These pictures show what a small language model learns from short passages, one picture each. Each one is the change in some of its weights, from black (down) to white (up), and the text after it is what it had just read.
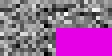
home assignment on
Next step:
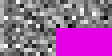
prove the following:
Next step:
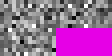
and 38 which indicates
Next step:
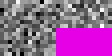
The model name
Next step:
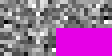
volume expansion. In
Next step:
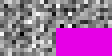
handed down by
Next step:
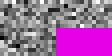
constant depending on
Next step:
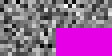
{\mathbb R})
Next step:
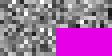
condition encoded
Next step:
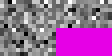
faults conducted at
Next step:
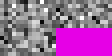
Steps similar to
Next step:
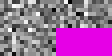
pattern and the
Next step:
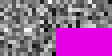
the upper-class
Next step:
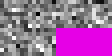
a position of
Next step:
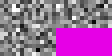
to produce the
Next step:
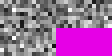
the distribution of the
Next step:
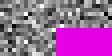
parts in the corresponding
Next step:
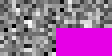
from 0, then
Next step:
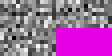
bases. These
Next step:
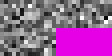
Bye and
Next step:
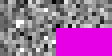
that are sufficiently close
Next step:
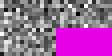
and adaptive learning materials
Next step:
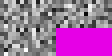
constraint matrix. In
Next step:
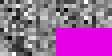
Second keyword
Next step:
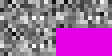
images taken at different
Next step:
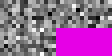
the property owner
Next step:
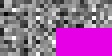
also a cover of
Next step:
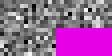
generating less maintainable
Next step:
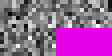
T = antenna
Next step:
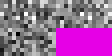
accordance with
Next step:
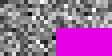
channels may experience
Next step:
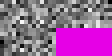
is uniformly bounded with
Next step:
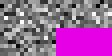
If $t$
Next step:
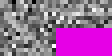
we denote%
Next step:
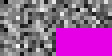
image compression algorithm
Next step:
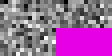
to OCI are
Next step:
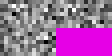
Set of generation units
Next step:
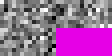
material to be used
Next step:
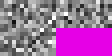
such practicality becomes
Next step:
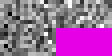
may shed light
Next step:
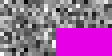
irregular shape of
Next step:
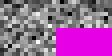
+ \delta,
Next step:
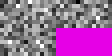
clear texts that
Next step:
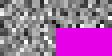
several challenges that can
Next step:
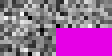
that $\Phi$
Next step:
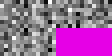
the diffusion coefficients between
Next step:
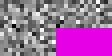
Euler equations, as
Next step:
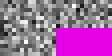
training set. The
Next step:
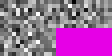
form, and
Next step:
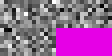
be studied in future
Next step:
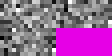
9 died,
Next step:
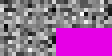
textures highlights
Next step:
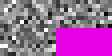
– 19 pandemic has
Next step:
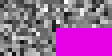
the transmitter
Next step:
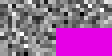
mixed zero-sum
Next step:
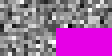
results using a
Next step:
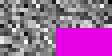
the variables can be
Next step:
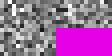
it suitable for the
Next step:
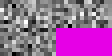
multiple categories together.
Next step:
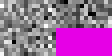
Histological studies
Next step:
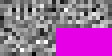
development is to extend
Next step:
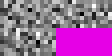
its indicator on average
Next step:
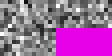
\leq n}
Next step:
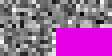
the template
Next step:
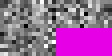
segmentation algorithm is
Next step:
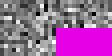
a major role in
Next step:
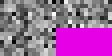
which is a
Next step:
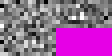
two mirids
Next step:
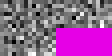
(a) The
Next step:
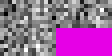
shape. But now
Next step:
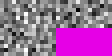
reporting accuracy.
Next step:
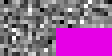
6 DoF.
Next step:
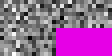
winning the
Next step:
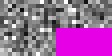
for innovative development
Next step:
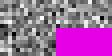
of complete knowledge about
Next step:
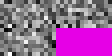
the proof of this
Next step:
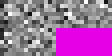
credits, it
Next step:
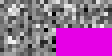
control systems to
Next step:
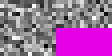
of complements}
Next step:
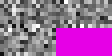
the extent to which
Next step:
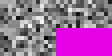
the number of levels
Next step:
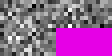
\& Jordan,
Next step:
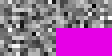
the unprojected
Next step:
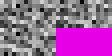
also increases with
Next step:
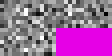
existence for the critical
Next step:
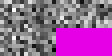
containing the thematic
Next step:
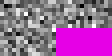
finite point set in
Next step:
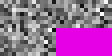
the root number
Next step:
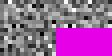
$Y$ as
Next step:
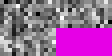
Wood and paper
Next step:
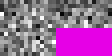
z \neq
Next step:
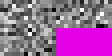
on low-dimensional
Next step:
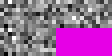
significantly dominates all
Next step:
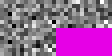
In the study this
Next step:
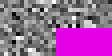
the integrand in
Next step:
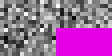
long root (it
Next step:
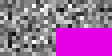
on the third derivative
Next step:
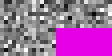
lifted. As
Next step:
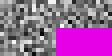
variety of multilinear
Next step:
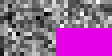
coincide with
